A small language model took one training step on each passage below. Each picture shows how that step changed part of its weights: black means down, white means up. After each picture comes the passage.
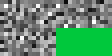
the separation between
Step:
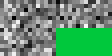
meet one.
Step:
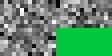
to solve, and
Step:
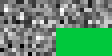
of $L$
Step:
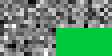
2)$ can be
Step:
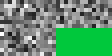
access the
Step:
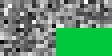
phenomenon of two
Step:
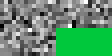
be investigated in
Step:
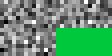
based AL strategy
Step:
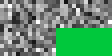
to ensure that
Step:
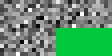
que todos los
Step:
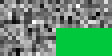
most $b$
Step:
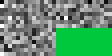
Key words:
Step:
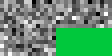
which preserves positive
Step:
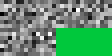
the two expressions is
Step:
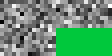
bien fonctionner dans
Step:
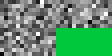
vida, como
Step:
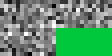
the presence of the
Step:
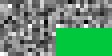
makes sense for any
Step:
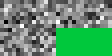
a set of hyperbolic
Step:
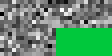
only a few special
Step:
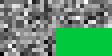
derive improved error
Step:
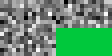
interaction strengths.
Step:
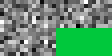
tiene una
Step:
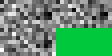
To help understanding the
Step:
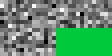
result at zero temperature
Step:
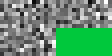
образ жизни
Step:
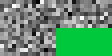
істини у
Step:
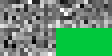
quantities can only be
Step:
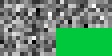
rotation matrices,
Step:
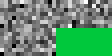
be given as in
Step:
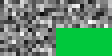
regime is a flow
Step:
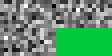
the image of the
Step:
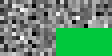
The recognition
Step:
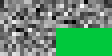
groups, under a
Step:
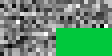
following theorem.
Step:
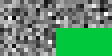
neural networks:
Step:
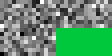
нам -
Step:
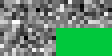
and relevant densities.
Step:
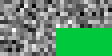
the BZ mechanism
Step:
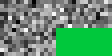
$N$ axis
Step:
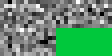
the idea is based
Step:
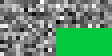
we show the convergence
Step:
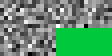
Language &
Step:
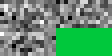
in the statement of
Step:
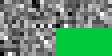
whose energy is
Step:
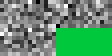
entanglement entropy for
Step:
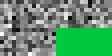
that these normalization
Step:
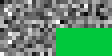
at rest afterwards
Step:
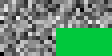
and taking into account
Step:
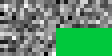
in the previous
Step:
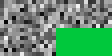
another way of
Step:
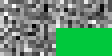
Carlo simulations used
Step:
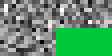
of such fixed point
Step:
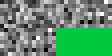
o'tish va
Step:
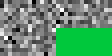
with each panel showing
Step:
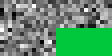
de la mission
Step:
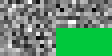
boundary points.
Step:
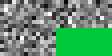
the overview optical
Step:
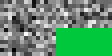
that transmission through the
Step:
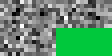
gray band represents
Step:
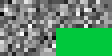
for digital
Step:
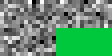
because we consider only
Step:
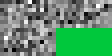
negative gradient of
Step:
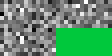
to the union
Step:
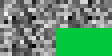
that of the phase
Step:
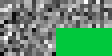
differ from those of
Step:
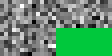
para entrar
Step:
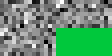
riesgo para
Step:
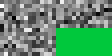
imposed is due
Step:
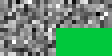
coupling constant for those
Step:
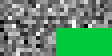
1. Analisa
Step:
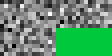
in units of
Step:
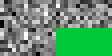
\leq p <
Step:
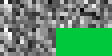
model output to
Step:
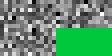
but the expected
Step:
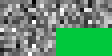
of PBG
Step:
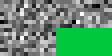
the Drude
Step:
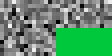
thick ]
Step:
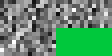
cultura, el
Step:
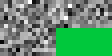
inflation as a
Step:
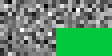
the theoretical prediction is
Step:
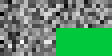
a farm
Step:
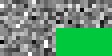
this quadratic divergence
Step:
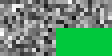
linear HPA
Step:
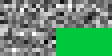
the replacement scheme
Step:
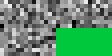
be used to obtain
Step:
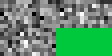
gelo seco
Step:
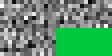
circulation the
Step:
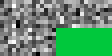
be also written as
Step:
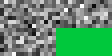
4 Service
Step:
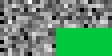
activation function.
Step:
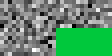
is plotted in
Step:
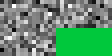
abstract void
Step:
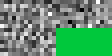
the sheaf of
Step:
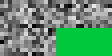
o a eventos
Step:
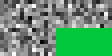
field theory compatible
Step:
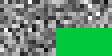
evaluation to fitness
